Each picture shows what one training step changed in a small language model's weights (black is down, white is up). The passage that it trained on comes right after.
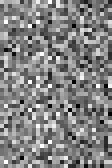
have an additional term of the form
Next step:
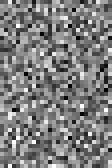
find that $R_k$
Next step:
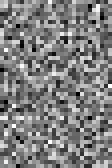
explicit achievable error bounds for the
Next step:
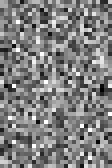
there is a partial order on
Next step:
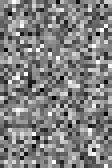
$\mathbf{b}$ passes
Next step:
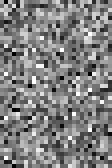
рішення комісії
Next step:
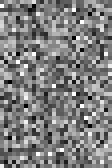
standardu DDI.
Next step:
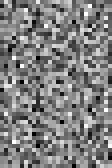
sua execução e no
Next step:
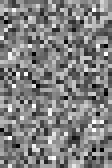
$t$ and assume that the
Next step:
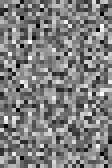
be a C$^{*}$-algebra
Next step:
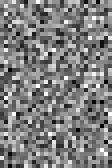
b, 0)$ is always a
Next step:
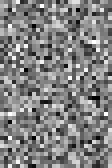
$\mathfrak{C}$ in
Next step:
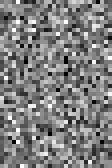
\to x$ we take
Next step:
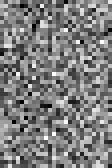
the continuous decisions.
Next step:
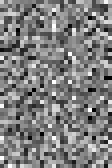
поточних проблем.
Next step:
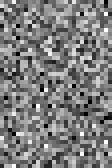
somewhat exotic behavior of
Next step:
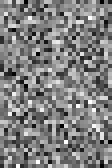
Act Title VIII
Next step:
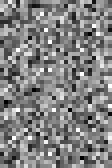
із університету
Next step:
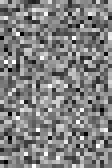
kesma chiziqni
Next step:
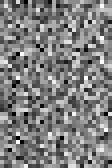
to be not too singular in
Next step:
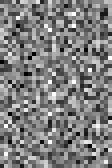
of the total dissimilarity
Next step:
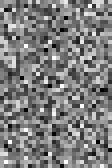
portera sur le rôle
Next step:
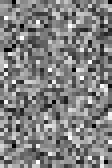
this theorem holds for subring of
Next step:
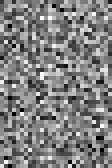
the Khorezm
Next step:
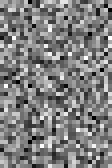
correlación de diferentes tipos
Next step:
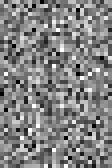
flow. Suppose that there exist constants
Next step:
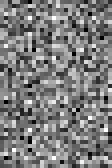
a consequence of the following more general
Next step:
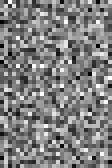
он может стать
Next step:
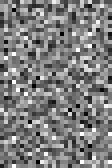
для здоровья матери
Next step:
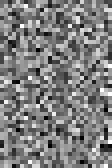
olan çocukların
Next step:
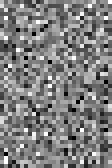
ring with invertible element $q$.
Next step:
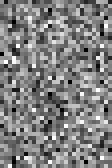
slowly convergent sequences},
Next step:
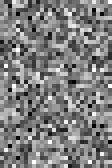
we introduce dual cohomological
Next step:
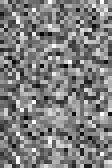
another at the same parameter values and
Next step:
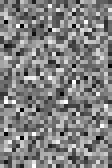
Hasratul fuhul
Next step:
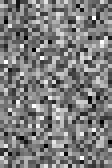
brings a recursive structure
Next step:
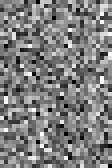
(etnik), hududiy
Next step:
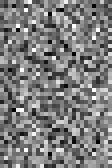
moyenne pour les études
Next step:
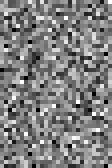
table [x=m, y
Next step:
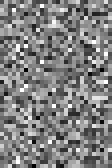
$\mathcal{E}$ and
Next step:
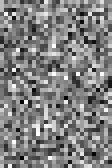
The nodes $V$ of this
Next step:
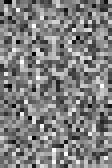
product of Lebesgue measures is mathematically
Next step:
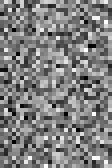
uzoq tarixga
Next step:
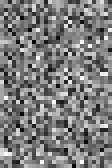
the general setting the Hilbert space is
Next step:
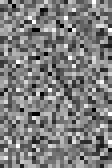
va Yevropaning
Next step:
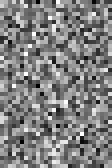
amount of women
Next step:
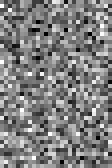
Restiana, S.,
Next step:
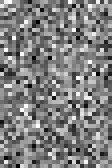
NW de la Finca
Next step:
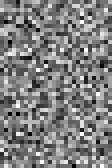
and organisms with a fixed
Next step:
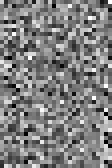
ko'maklashganligi uchun
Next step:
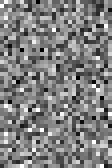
yana, Chiday
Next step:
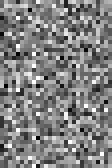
\eqref{def Huber
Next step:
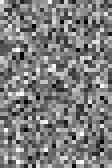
of the origin we can assume that
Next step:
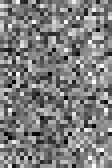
exponent $1$ in
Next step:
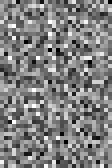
Vasseur. \newblock
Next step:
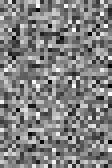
economist Viktor T.
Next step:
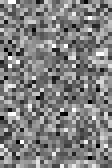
Queremos dizer que
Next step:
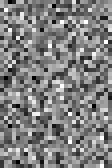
pakaian menuntut
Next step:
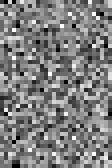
rate can also be enhanced
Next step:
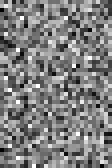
We have \begin{align}
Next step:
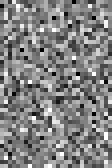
yuragini katta
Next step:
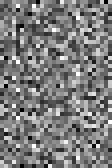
créer un climat
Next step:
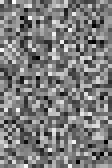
Aristotle: in the
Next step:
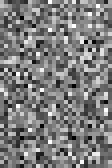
$ with the smallest norm
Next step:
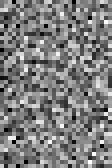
повторне педагогічне
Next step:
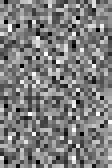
laureati Osman
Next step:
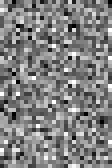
study a class of multiscale
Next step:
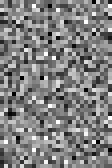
y la libertad continental,
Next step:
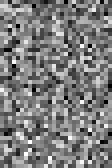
line graph can be distinguished by
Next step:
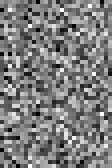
relevo e tipo de
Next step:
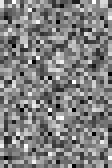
jeweils ersten
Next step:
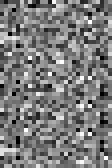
degree must be not less than
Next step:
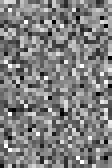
mencionó más arriba con
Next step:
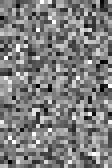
$\delta$, which is why
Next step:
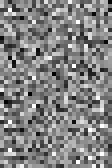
E., Beckingham
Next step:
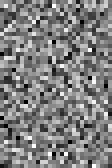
É considerada um recurso
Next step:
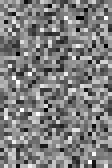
medida, al considerar
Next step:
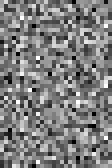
parameter $t_0 >
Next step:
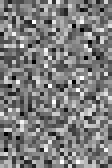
expresses the difference between the coordinates
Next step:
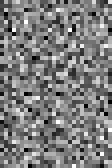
va ishonch muhitini
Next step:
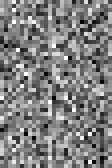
Their argument also was based on
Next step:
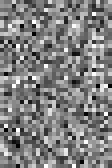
$z$ is the convex
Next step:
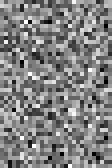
all $w_j$'s
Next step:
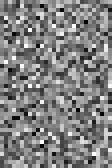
sebab itu dari
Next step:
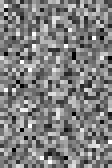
in the nonframed case,
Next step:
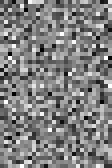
25 sm qatlamda
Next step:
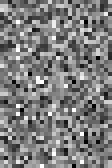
and coincides with the standard topology
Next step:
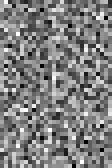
in the northern part of
